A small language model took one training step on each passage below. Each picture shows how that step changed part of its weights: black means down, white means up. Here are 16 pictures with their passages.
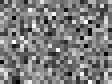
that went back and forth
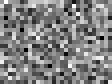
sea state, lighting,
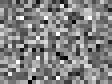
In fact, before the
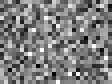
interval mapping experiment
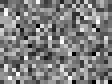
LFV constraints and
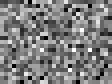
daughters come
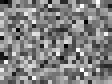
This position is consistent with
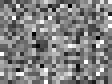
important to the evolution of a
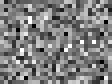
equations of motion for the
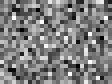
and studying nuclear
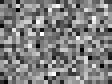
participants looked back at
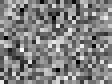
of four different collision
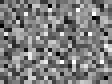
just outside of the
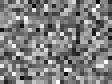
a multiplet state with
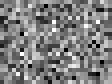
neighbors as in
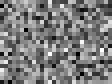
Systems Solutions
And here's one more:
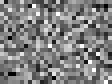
for de Sitter space
